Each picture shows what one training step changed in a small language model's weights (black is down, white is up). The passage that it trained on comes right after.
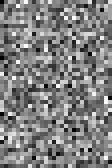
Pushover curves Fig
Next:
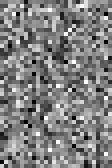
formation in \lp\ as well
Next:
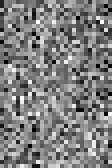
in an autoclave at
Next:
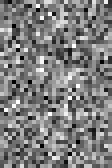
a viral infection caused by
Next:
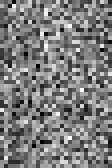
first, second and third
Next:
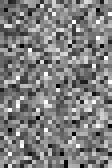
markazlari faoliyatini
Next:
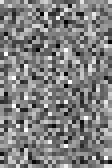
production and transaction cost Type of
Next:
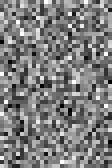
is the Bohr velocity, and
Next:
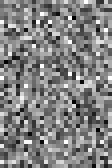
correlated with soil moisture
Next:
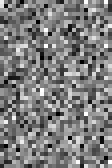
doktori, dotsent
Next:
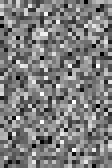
new funding streams, users
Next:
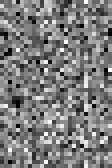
(5) with respect to time,
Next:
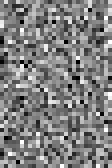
is thus questioned. Let us
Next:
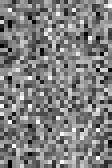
shown that the pressure dependence of the
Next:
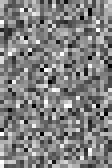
university performance. Additionally,
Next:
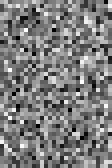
For the lithium-ion
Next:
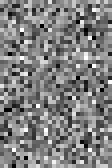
both type 2 diabetes and
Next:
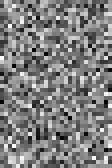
characters still use a set of
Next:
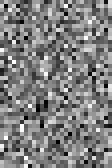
all orders will agree.
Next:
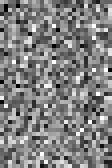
one can arrive at (see
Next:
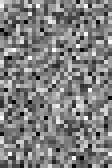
Cerenkov photon
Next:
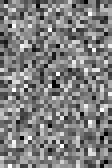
Figure S6: Examples of
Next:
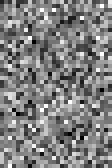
the panels with a paint
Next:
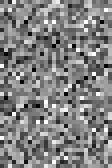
those who were forced to move
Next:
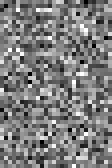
ijodining namunasi,
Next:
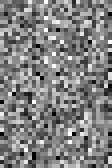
redshifts used in this work.
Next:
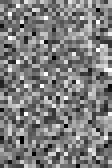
be an additive property of the
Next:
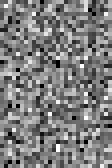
deste processo, a
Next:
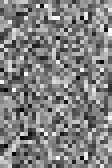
and neutron induced
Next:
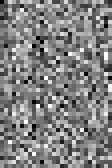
usually made in the performance analysis of
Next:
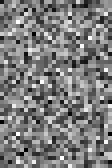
multi-plets are obtained as
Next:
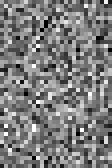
In our calculations, the parameter
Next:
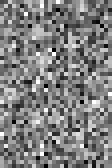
sus educandos". Esta
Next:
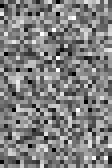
energy deposited is a key
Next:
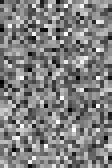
to fulfill the requirement of
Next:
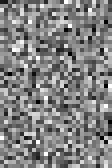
in real propagation environments: do
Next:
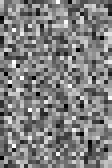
NFRs is common to all
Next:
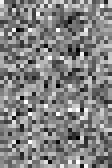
aşk gibi
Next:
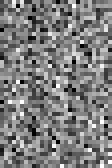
surfaces which is given by
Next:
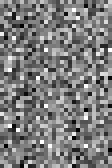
Yangon also known as
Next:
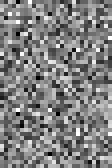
An integrated pattern of innovation
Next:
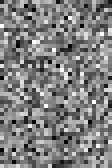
material has a yield strength of
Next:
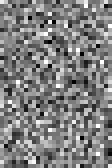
que podem desincentivar
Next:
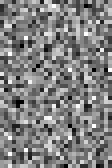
(B). Regarding
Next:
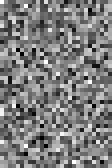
segmentation. The input
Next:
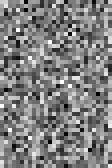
impacts. Historical
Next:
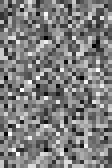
ҳаракат қилиш
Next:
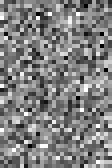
called a {\it weak delay
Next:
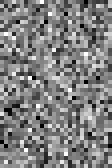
market but due to lack of
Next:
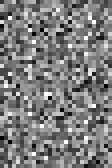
чисельності, то
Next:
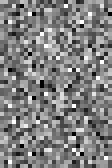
olinishiga sabab
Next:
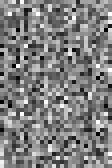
both, so be it. - -
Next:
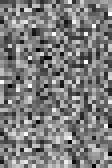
Thus, CTTS
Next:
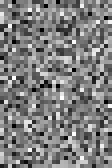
cellular networks, vehicular
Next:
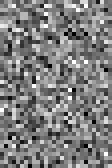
dismutase $nm\
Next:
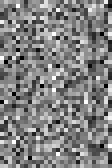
achievement of this task, and
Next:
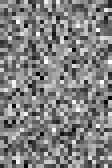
the algorithms when we used different
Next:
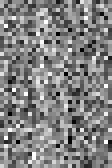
on your campus contribute
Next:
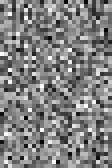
routing protocol based on
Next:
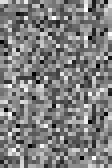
analyses revealed a positive
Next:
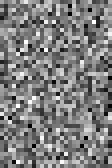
and use them directly as the optimization
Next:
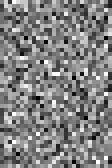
likely to have been induced
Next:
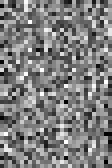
evolutionary information to enhance the
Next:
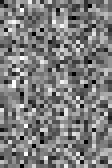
view, output moves up and
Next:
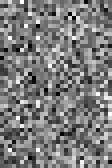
between the customer and the
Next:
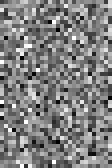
to Energy related AI
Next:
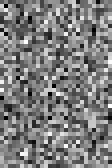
and crystallised from
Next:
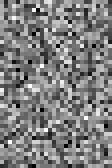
imp}$ versus $x$ at
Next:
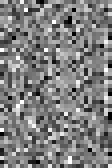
consumption of AODV
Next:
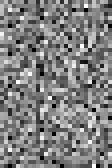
that report that 42.2%
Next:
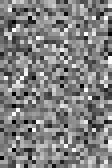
from this study that has not been
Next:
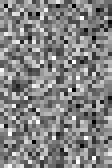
tan petrificada de
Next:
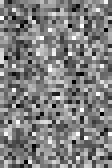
yuqori darajalar
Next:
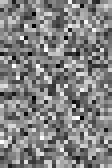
aluminium silicate
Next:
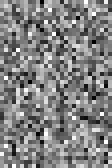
burning [7], and
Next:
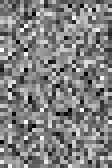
the school curriculum regarding
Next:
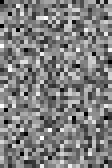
the extrapolated result. For
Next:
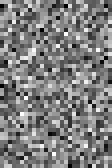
largo plazo, pues
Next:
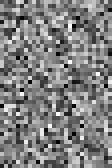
professor Maxmudov
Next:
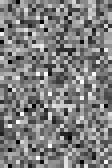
more sophisticated profile
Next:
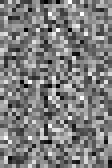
Hassdorf, K.
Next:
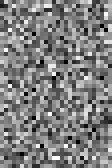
an underestimated factor in
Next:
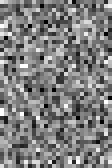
[Dissemination on TV
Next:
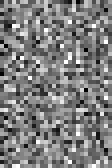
$\theta=\pi$ regardless of
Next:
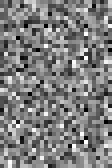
It then extracts their
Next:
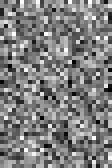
is controlled by Phase
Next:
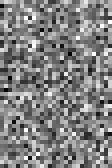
low-latency communications,
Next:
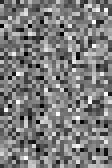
станцией для
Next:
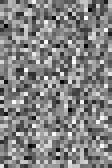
and prove yourself as a
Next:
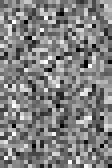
que possibilitasse, entre
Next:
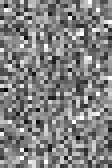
the former situation is that no
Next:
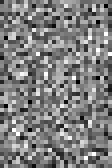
both subsonic and supersonic
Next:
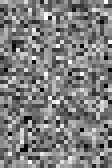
immediately followed by a call
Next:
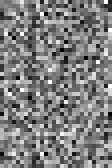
on the strength of the
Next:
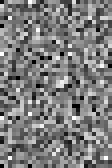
т. VIII, с.
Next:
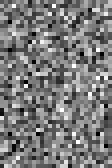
Lorentz connection-like fields
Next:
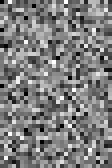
may need refining, unlike the
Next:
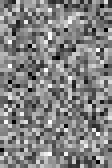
audio that not belonging
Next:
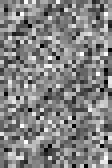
ma'nosiga ko'ra
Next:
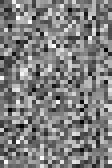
sensor response introduced in the signal
